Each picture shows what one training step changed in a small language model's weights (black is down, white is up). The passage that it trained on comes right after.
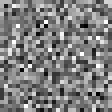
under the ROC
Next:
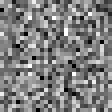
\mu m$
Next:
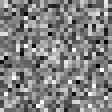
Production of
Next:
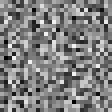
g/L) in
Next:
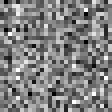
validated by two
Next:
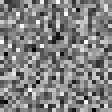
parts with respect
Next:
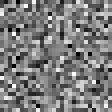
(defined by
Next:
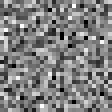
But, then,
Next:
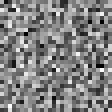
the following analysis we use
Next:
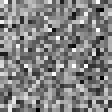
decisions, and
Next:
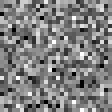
an $X\times
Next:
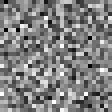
tablets, a
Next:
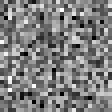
the values calculated on
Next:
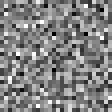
the power-like
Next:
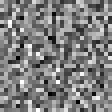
the highest
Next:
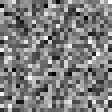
the relevance
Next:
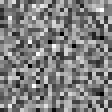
fields, the
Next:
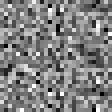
better at it
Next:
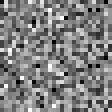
the initial ion
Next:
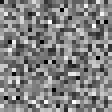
wall in a
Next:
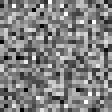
as Mediation
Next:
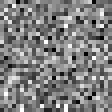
First of all the
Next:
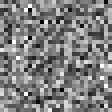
medication, regular
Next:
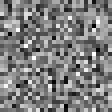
on the next
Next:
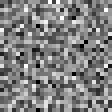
status and
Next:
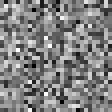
comparable to the
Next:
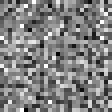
assumed to represent the
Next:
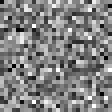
climate change
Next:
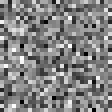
One significant problem that
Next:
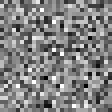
{author} {\bibinfo
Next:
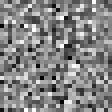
efficiently and
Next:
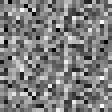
signal sampling.
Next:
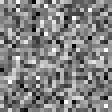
potential (MP)
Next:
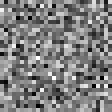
complex systems such as
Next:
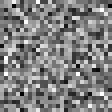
of the parameter space at
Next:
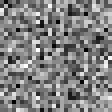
our encoding
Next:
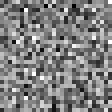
will investigate the
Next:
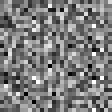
to the resolved
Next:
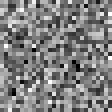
we can conclude
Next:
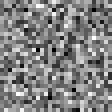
conductivity. However,
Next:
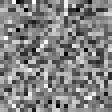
set of allowed
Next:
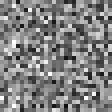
from ASCA
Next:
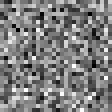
calculated from the source
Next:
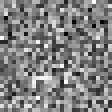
case one argues
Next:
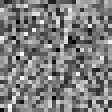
the intended
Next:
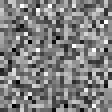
sphere how the
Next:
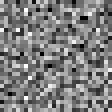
The modulus and
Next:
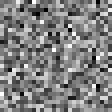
company, the
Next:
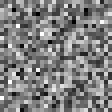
MGA method,
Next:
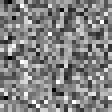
works in a
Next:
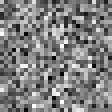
only one step
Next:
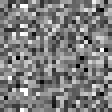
not ours to
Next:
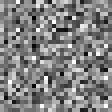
(ML) and
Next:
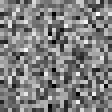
the different stellar
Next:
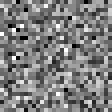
obvious because of the
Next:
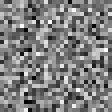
for low-resource
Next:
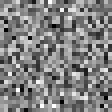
gray error
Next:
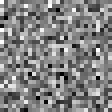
E+A that are
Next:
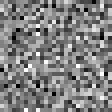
be interpreted
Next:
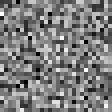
forces (using
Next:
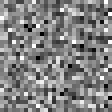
come a long way
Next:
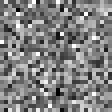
tests based on
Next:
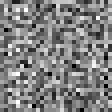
simulated results with
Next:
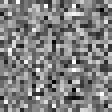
the XML
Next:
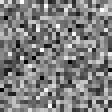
We compare four
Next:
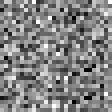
of organizational
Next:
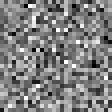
are determined via
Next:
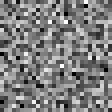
that loss of the
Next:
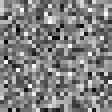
feedback about
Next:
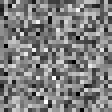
derivation. 3
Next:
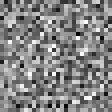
of people as well as
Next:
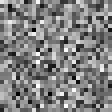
they are constructed
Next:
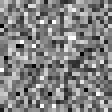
temperature data are available
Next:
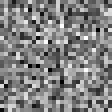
and dynamic spectra
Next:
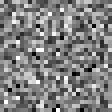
number of full
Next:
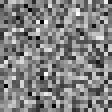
long fragment
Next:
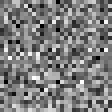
This metabolite
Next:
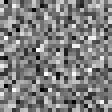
collection of selected
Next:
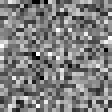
liver disease
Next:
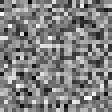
of memory
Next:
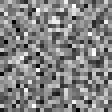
here that a small
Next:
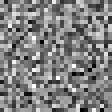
to estimate the
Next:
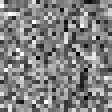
a very short time
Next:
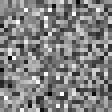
in order to reduce
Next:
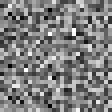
The great difference
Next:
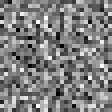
density functions of the
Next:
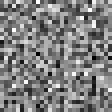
rotation in the
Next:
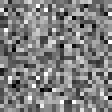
length $L$
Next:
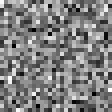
the cavity was
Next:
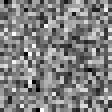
created well below
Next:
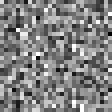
source lacks
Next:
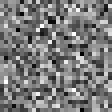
the c.v.
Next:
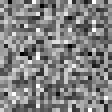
mainly obtained from
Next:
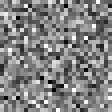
in a single site
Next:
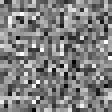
model could achieve
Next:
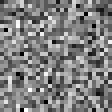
machine learning
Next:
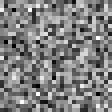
– ELTE
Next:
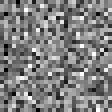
bolus B
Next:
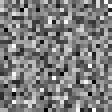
significant difference in the
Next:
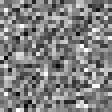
cases of children have
